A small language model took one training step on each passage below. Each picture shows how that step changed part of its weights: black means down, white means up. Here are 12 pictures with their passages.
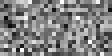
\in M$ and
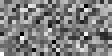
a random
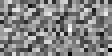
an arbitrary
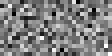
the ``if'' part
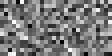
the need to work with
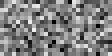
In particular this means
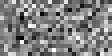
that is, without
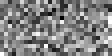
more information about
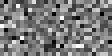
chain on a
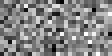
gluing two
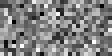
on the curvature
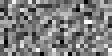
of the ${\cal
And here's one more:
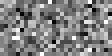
and that capture
